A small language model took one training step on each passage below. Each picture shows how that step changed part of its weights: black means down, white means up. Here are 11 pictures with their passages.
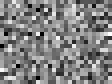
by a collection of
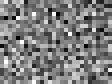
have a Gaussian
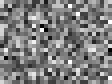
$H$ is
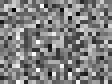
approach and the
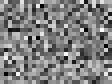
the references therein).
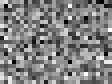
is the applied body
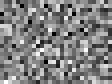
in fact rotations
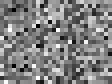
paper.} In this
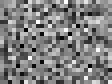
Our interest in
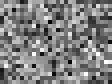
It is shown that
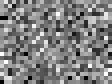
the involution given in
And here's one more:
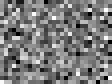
Assume $X$
